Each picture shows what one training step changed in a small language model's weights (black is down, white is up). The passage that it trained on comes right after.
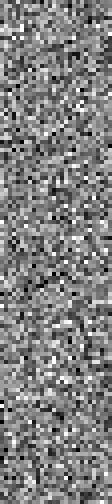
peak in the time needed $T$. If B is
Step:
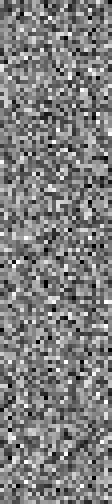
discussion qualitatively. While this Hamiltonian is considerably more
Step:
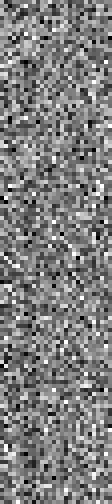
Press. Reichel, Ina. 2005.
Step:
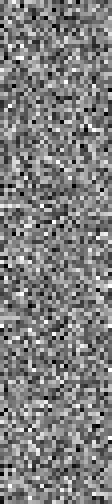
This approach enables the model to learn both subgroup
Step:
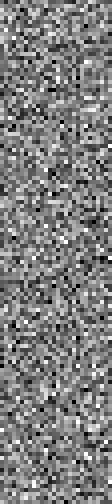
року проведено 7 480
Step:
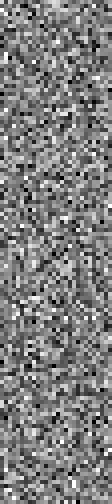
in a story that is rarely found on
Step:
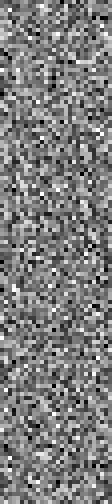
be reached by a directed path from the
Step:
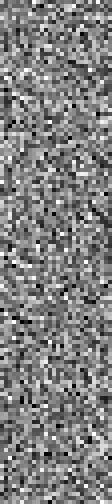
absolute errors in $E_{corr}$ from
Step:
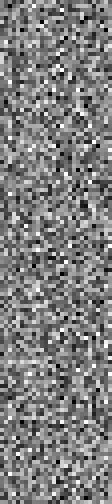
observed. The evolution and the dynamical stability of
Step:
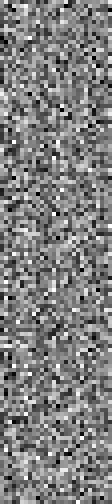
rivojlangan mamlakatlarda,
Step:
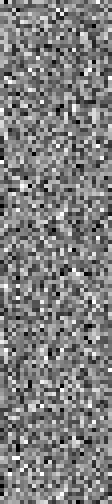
mechanisms leading to enhanced star formation at specific locations and
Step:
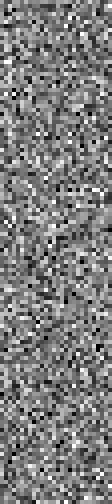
dried. Antibacterial activity : The
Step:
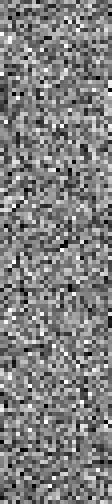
of DA. Consider an applicant with any
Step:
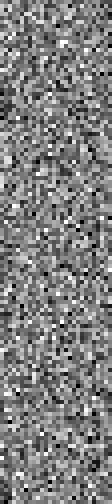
constructs such as environmental concern, environmental knowledge,
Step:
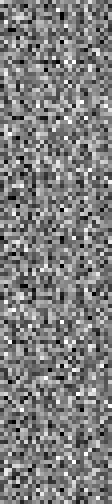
\end{figure} \subsection{Net Interest
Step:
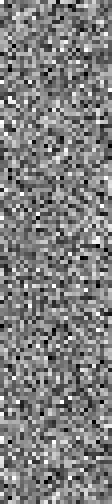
flows from right to left in this diagram. }
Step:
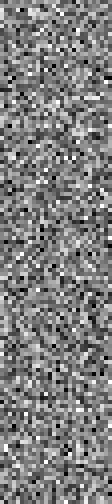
которой понимается выявление
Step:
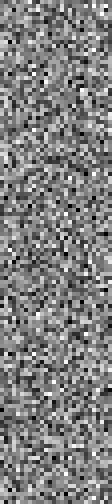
qiladi. Budjetdan mablag‘
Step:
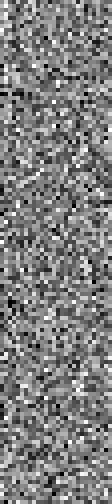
and widespread color-magnitude
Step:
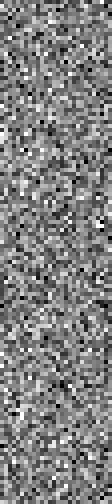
average values of ``AnswerCount'' and
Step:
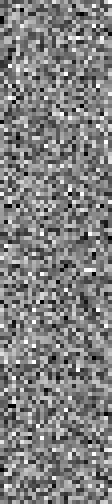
for devices operated by spin-polarized electric
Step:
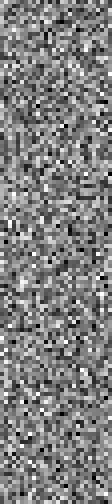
plant species of soil quality in this area. Our
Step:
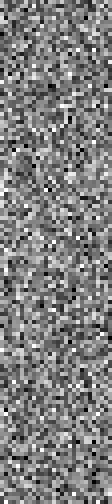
higher. Faster sampling leads to more reads
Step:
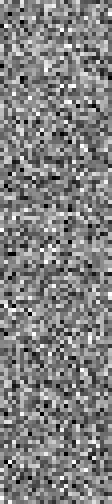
of the earth. Ecotheology,
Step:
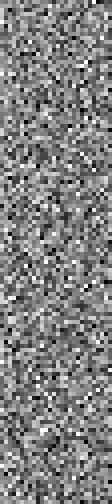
випереджальним показником
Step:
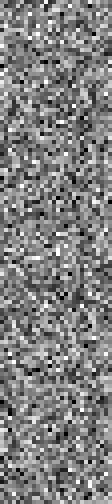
modes of energy transfer. \subsubsection*{Work}
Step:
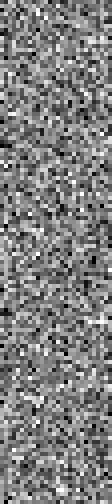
распространилась на
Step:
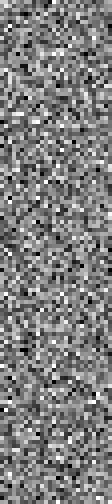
на качество атмосферных
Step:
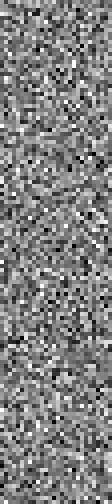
superconductors, $\phi$ being interpreted
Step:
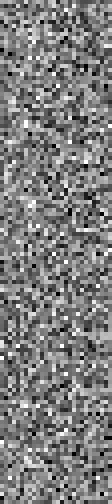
for the electronic identification and classification of images.
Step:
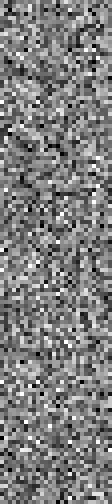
denominado “elementos da
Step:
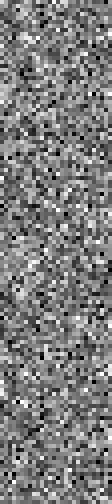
blijkbaar over het hoofd.
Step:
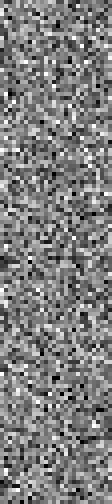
we see that the branch cut must yield a
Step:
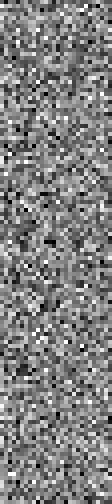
без використання кодеків;
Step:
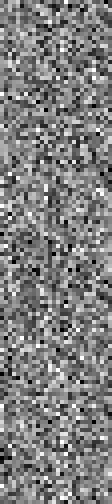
imposes no base text and remains compatible with
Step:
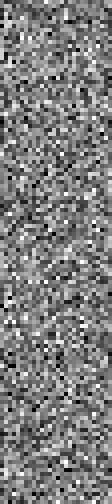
novel \fwn framework addresses the
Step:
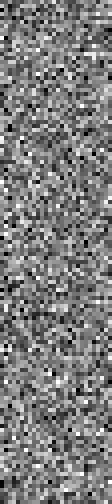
according to Eqs. (A.2) or
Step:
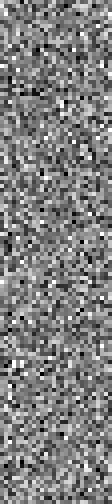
Drischler, C.; Holt,
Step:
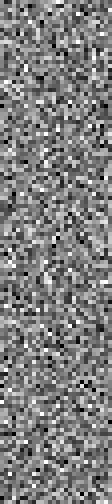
and $\pm2\sigma$ quantiles on
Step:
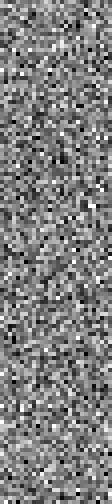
reverse transcribed using random hexamers
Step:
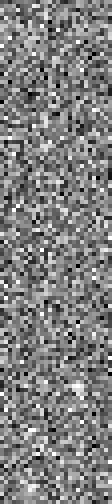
hetzelfde, art. 38 na de
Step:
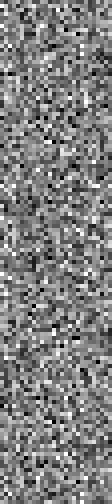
For the kinetic energy we get $$
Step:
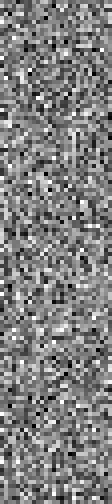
typical feature of the inscriptions from Edremit
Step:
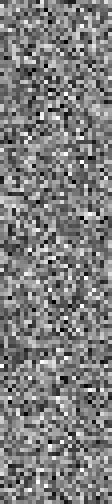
the null continuation plus $\Lambda$ corrections, but
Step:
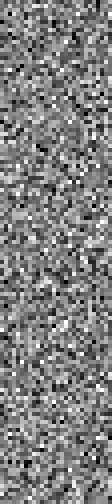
proper decay length, which we convert to a lab
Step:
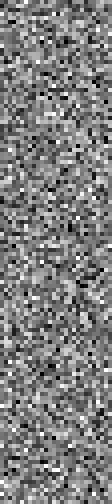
topics efficiently, write clearly, and read and
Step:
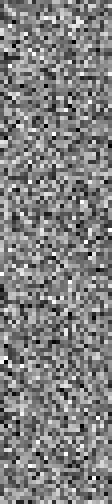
employ integrated architectural systems that provide centralized monitoring and
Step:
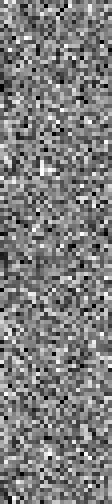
Ravinder Dahiya* High-performance
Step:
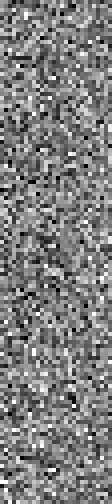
Bambolim, Goa³Assistant
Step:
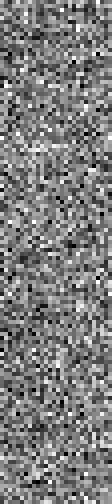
nominal SIMBIO-SYS thermal
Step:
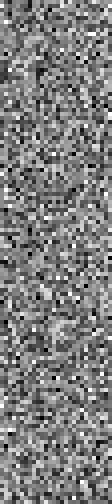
yoki raqamli storitelling
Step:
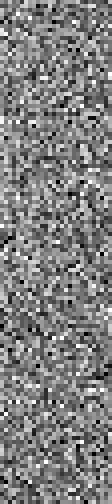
unsigned rotation axes (not indicated in
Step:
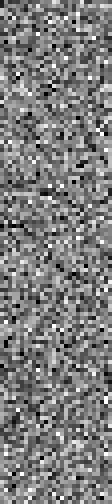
recursos naturais de forma não
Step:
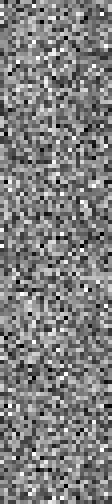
the independent on the dependent variable. Based on the problems
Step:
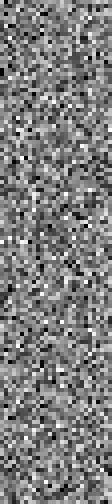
and counselling for marital relationship, caring
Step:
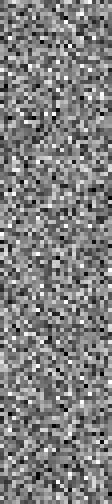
учун қулай муҳит
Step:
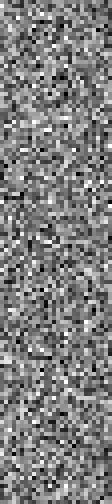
of banks with at least 3 years of working experience
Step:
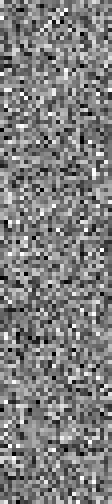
required for POS software - educating consumer
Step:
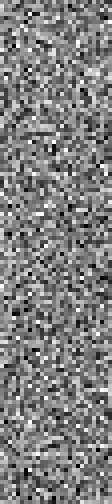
large $p$ is on the order of 10.
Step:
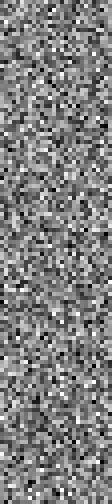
demand single photons with similar wave packets is
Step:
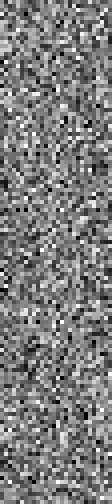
escolar, por isso é de suma
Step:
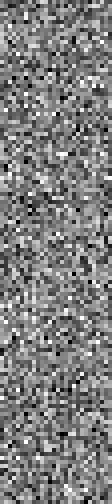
string. The novel aspects of ParsRec
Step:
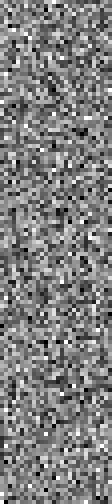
}. \label{bargm1}
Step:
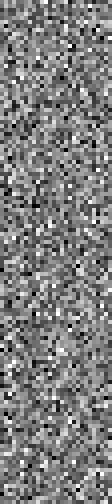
of new terrorist group in Sokoto,
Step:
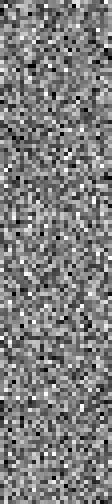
two-sphere and the circle mentioned in the
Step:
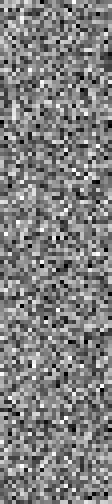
our general class of models, an earlier model with a
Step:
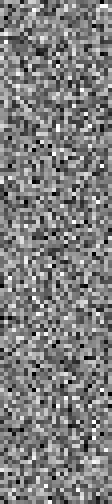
infimum over protocols $\lambda_{t}$ that
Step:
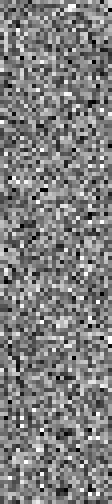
AT system, which could affect other bots as
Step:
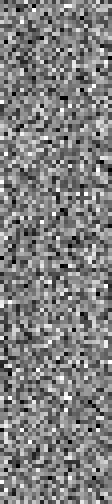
Políticas Públicas, resultantes de
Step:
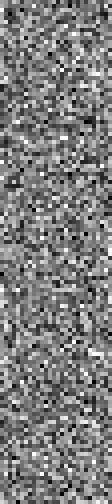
second well due to an interference effect. This can be
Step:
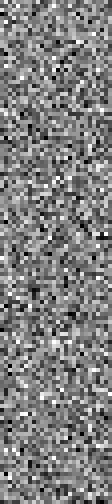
size analysis, zeta potential, viscosity,
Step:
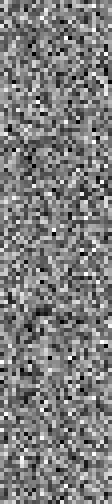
“concept”. A common element of the set of
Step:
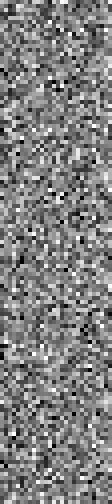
oid bir qator muhim xulosalar
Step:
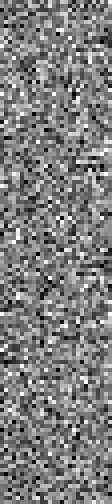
e Ciências da Religião (em
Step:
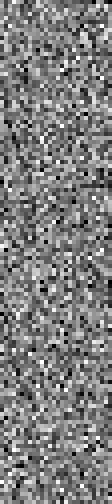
1925. Após defender a concepção de
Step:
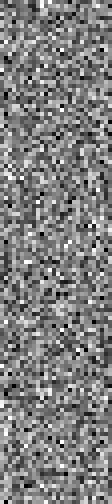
envolvida. Em alguns casos,
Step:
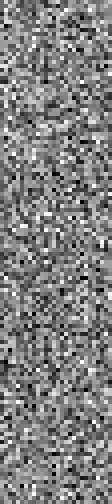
Constant Voltage DSC Digital
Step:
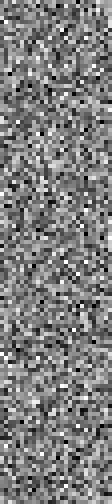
the complete density matrix. To arrive at the derived
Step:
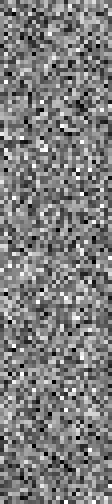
la lecture ethnographique du code
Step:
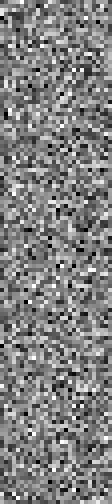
this is the solution for any topology of the
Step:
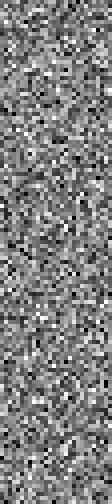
banks also shows a positive but insignificant
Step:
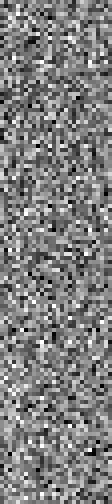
e a Leishmaniose se inserem
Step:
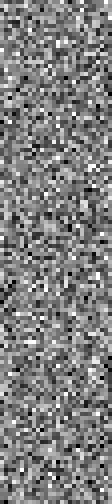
curvature, and higher is the binding of the
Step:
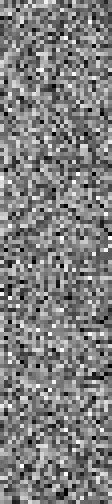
by the data above, weight training (3.7
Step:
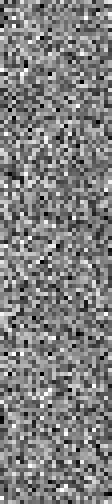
quaestorship will have been in the early
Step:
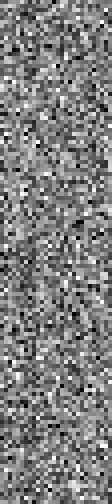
subventions des projets de développement
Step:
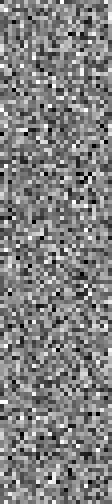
and Spearman's correlation analysis showed strong correlations between
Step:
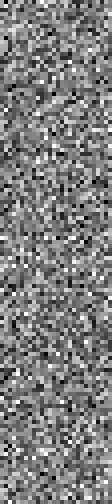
induced phase behaviors. Compared with packings
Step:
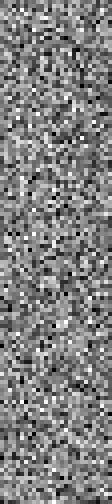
the state of the art across sciences, make learning
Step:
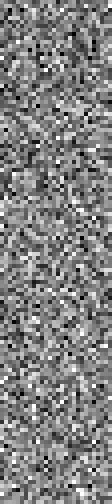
por mais marginalizados que sejam
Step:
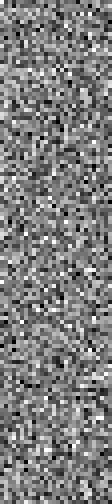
studies on the subject (diagnostic accuracy or
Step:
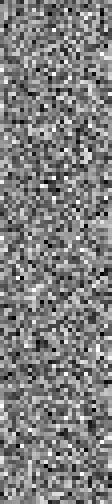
are probably due to the shock wave generated during
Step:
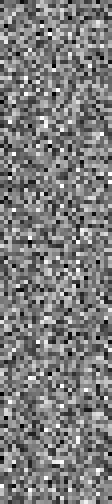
responsáveis destes painéis.
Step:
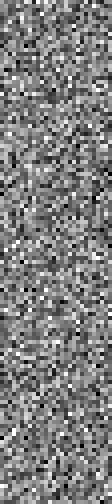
analyzing the problem of developing the acmeological
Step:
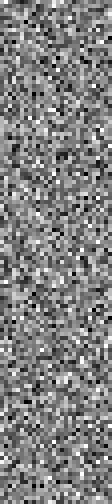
1st trimester, 2nd trimester
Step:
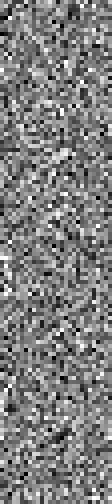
combining attributions with alignment to expected
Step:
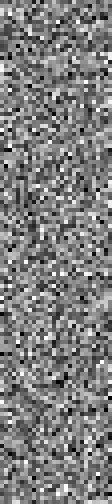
is not given by the SKR period, call
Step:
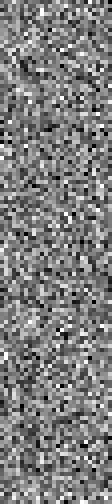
Metodología Se utiliza una metodología investigación
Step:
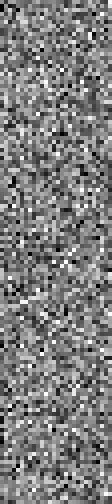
parameters of the frequency converter in the process of
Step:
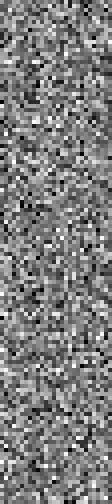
manque de données *in situ*
